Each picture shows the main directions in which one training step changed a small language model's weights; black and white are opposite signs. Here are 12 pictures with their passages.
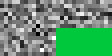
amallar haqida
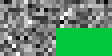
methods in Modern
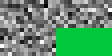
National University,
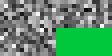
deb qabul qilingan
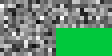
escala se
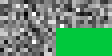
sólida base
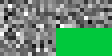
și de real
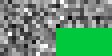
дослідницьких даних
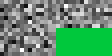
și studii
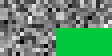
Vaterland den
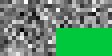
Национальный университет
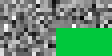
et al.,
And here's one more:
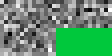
va maqsadlariga
